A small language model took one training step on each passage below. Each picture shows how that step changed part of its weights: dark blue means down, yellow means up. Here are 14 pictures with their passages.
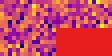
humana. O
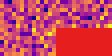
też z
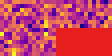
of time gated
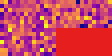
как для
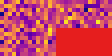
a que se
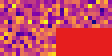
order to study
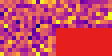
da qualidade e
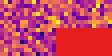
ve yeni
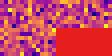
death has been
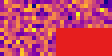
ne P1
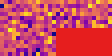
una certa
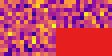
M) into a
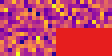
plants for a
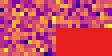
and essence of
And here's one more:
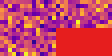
processos de
